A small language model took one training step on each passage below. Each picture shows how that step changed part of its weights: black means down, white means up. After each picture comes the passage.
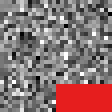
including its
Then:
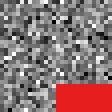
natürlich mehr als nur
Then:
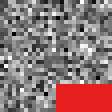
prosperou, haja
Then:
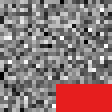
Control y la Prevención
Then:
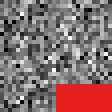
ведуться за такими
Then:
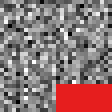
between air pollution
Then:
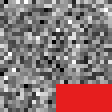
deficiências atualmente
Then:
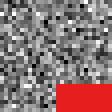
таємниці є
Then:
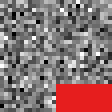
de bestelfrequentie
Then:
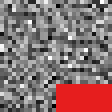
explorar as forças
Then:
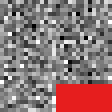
میان بشر آورده
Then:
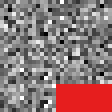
funciones, manuales y
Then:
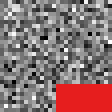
tayanch punktlarining
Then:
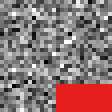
obod, yashnagan
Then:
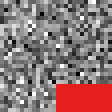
правления советской
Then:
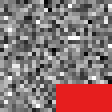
educational resources in biology
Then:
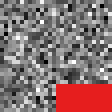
becomes the main
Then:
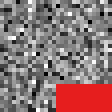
no jornal nos revelam
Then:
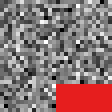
Risiken und ethischen
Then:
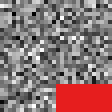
va yuridik shaxslarning
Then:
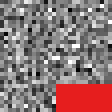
en suivant les positions de
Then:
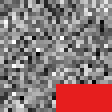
cuadro comparativo entre el
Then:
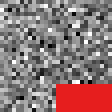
em vista o desenvolvimento
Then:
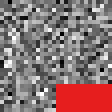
tahlili va metodologiya:
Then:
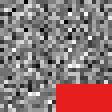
perangkat lunak
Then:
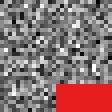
e, assim, dificulta
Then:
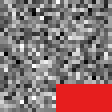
da folha de estilo –
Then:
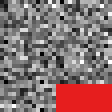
a hospitalized
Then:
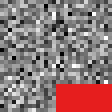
menentukan pemilihan
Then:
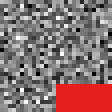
tilini rivojlantirish va til
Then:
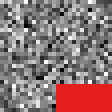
por la boca, y
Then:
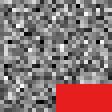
e ataque coordenado,
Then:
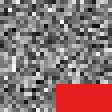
esto, nos podría
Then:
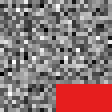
2 exx.; idem,
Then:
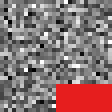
formato da comunicação e a
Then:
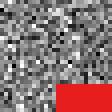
oil cracking, and the
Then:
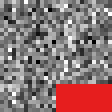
los rankings, lo que
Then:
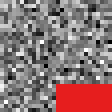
у процесі спільної
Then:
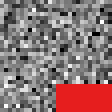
містили лекції та
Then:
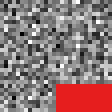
Broschüren und 90
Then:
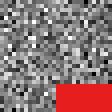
и смещается в
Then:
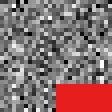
unga amal qilish o'yin
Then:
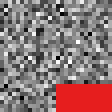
(PKH) bagi
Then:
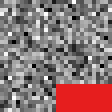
тизимини жорий
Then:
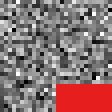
relación entre la dimensión
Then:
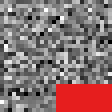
value attitude to the social and
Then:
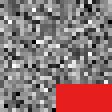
se caractérisent par une
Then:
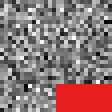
esa javobgarlik
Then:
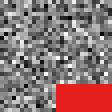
situação específica de
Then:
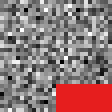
hat, um die Zukunft
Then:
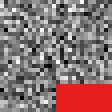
de serviços de
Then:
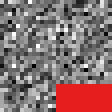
encarada como uma atividade
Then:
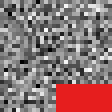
Legal Regulation of the
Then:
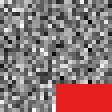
pelos professores é a
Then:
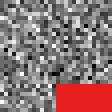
при систематизации
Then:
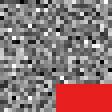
ou estão faltando
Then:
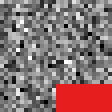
de datos asociadas a la
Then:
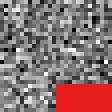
en el sector exportador de
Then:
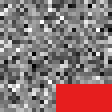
governantes do nosso
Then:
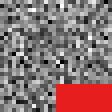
borish va o‘z
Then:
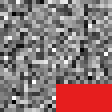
la plate-forme
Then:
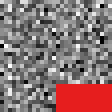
Impact of the
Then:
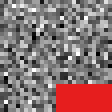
аспекты развития
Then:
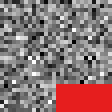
oluvchi oilalar soni
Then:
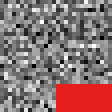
texnologiyasi asosida kreativ
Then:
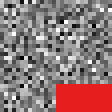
nos diferentes níveis de
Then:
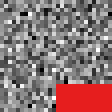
stage shows results
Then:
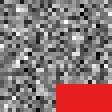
biri deb tan oladi.
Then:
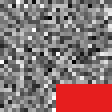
mustahkamlash, va
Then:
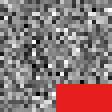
no lo convierte en una
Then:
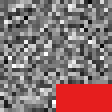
authenticité) y
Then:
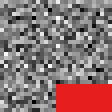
va hokazo qarab
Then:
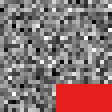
Pozitif Tahmin
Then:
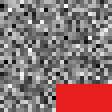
Meio Ambiente Os
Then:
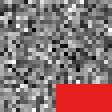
con la finalidad de crear una
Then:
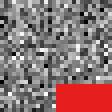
Gerhardt MB,
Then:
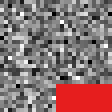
gênero, do qual são
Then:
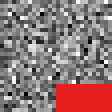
инсонлардир. Бу
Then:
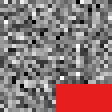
King. Voices of
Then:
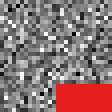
K90 Gratsiya
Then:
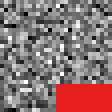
chiqarishini kengaytirish
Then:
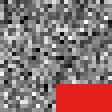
que Linda Hutcheon
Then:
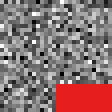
mazmunini boyitish
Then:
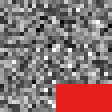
relação pessoal. Ele
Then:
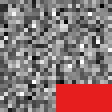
scorgevano punti
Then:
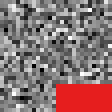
que a Igreja deve ver
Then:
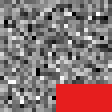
тому, що розроблено
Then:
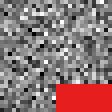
области пожарной
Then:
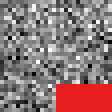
хавфсизлиги ва
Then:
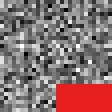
Berdasarkan hasil
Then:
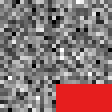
цим постають
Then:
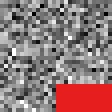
raqamli texnologiyalar
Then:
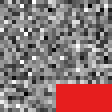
Farg'ona davlat
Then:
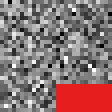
máquinas, como a
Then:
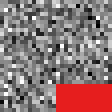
ліцензію при
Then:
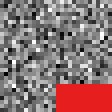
l'intreccio di
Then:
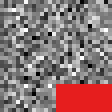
asolament timp de
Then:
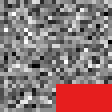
bet. «Aniq
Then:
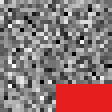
совместная деятельность
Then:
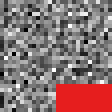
Musk afirmando que
